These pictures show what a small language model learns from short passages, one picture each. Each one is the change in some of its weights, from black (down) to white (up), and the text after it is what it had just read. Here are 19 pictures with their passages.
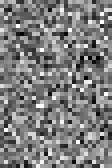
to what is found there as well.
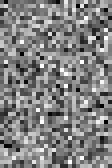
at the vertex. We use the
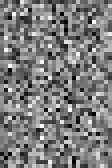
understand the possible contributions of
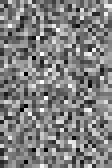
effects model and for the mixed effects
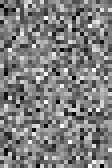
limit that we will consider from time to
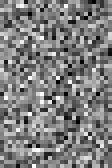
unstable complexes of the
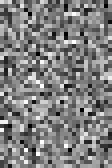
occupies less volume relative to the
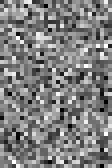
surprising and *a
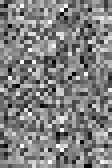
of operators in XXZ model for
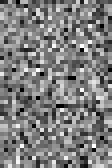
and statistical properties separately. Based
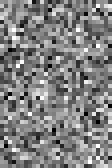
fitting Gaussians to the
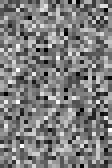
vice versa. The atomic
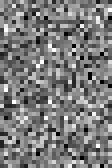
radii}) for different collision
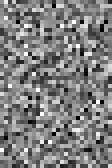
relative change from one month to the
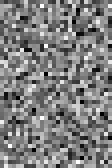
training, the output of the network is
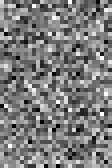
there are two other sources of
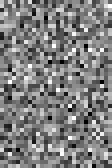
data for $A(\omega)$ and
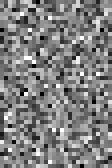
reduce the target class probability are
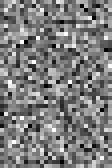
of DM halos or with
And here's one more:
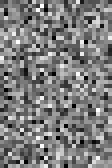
geometry, with two sides of the
